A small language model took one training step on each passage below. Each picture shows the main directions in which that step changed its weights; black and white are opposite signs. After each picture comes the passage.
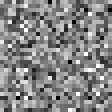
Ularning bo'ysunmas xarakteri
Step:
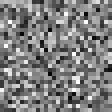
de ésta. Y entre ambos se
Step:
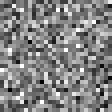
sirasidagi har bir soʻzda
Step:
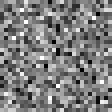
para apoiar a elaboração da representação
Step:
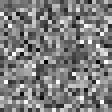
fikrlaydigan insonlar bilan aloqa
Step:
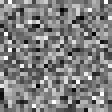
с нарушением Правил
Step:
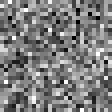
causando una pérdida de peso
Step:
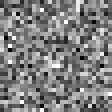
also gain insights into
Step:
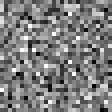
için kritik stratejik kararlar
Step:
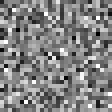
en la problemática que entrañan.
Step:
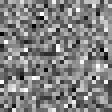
MUAMMOLARI HAMDA
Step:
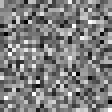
tipo di stress che può
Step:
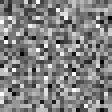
Education and Sport*. 2019. №
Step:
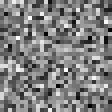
comunicação): Define o software
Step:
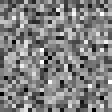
bien. Sin embargo, esta neutralidad
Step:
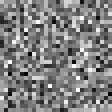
desenvolvimento de novos produtos obtidos via
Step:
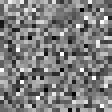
स्पष्ट होता
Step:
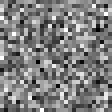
Contudo, a literatura infantil desperta
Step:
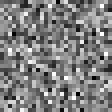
jur’at va ishtiyoqi natijasida
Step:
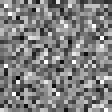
z analýzy uvádzame
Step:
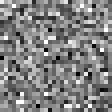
федеральное правительство. На
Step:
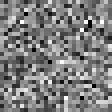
turli xil talablarga javob beradi, shu
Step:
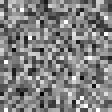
is over de effectiviteit van al
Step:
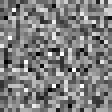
medida se debe al carácter profesional y humano del
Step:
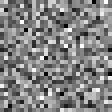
não pode retroagir para servir de
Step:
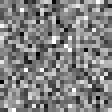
the written work "memories
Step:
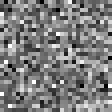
philol. scien., prof.
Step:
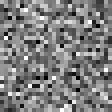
creando juicios desproporcionados
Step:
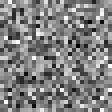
которая призвана
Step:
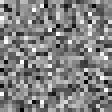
etnos farzandi ekanini, uning
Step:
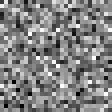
шохли, ўрқачсимон,
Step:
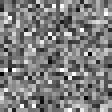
bakımından yeni kuşakların bu
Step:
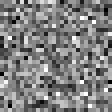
traces tant au niveau du
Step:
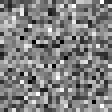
производственных преобразований были
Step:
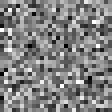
rivojlanib borsa, bunday bolalar
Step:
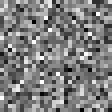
ayni chog'da farqlab,
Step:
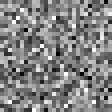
em comum: a predominância da
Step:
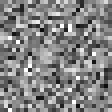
впрочем, и другие
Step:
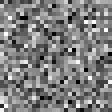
в программе GRASS GIS.
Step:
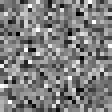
objetivo principal da Salve Beberibe
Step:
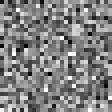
ларнинг Вольт-ампер
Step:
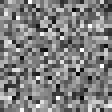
o'rganish uchun motivatsiyani oshirish; -
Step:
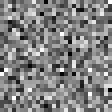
Ilustracije: Stefan
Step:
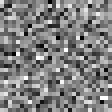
Intelligenz (KI)
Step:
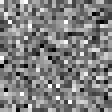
jelentkezett a
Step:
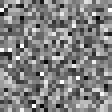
que la reapertura de la
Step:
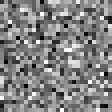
va bartaraf etish yo'llari*.
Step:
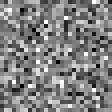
1758), występuje w
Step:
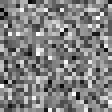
Axror ham oʻsha
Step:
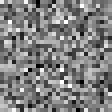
un defunto. Frequenti sono
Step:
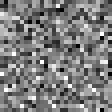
Das Profil ist durchgehend
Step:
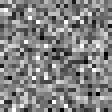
фан соҳасига айлангани
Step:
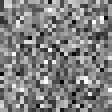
uchun tan olingan xavf omilidir
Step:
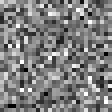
com surgiram os primeiros sistemas
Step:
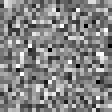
oluvchi dasturlash tilidan nazariy material bilan
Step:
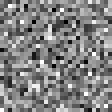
mayoría de los estudios se han realizado sobre
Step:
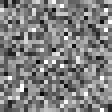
insof, diyonat,
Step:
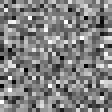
evaluación del desempeño y las
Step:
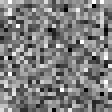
— это способность влиять на мнение
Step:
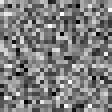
seguente funzione f biettiva tra
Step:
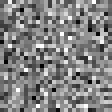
связана с обобщением факторов
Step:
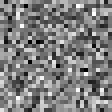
1. Bekmuratova U.
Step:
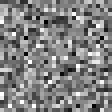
Epochen (drittes bis
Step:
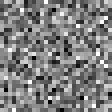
antenatal nobud bo'lgan
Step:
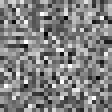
équilibre financier. 3.2
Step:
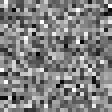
complex is an indispensable condition
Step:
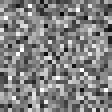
abordagem permite que os estudantes reflitam e
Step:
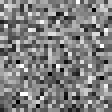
ijtimoiy hayotida faol ishtirok etish
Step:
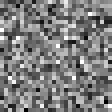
proceso de verticalización, y con
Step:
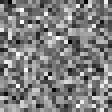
овощных культур и кормовых
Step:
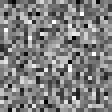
de la Unión Europea en virtud del
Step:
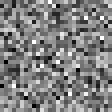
de seminário foi aplicado o método
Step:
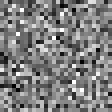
LOGIT STATICO Un breve
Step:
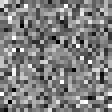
terceira melhor região portuária do
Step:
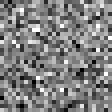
проявляют интереса к решению
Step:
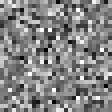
риоя қилишни талаб этиш;
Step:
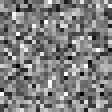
haitiano, em parte porque o próprio
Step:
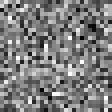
a terceira indicando a eficiência
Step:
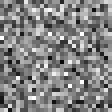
Magíster Scientiarium en Historia
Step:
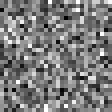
¿Cuáles son los problemas
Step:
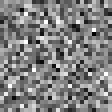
pedagógicas que respondam efetivamente às
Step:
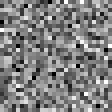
ЭлТР: Мурас
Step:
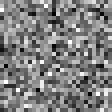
outras instituições de ensino, encaminhamentos
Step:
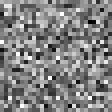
nutqning o'quvchilarda qay tarzda
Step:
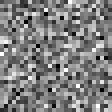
-Depressiyaga qarshi
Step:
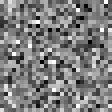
місцевого самоврядування
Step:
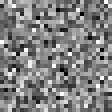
арктических регионов, особенно в
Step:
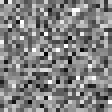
[...]. Em sala de aula,
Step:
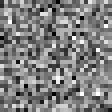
rezolvă după
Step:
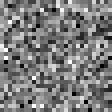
plus important que les gains, ce
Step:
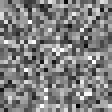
du Roi de prendre une décision
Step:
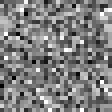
ações para alcançar esse objetivo e tendo
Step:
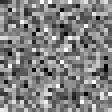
diferença desapareça, havendo uma
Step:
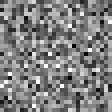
en los pareceres o en los
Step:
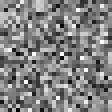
genügend ausleben zu können und
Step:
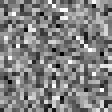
com a sociedade de Amaro Lanari,
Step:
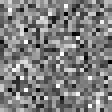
qilish maydonidir, unda o‘quvchilar
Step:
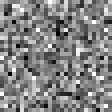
fait au moins un vœu en
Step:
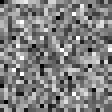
coletividade, sendo um termo
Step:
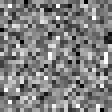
stereometriyani ikkinchi
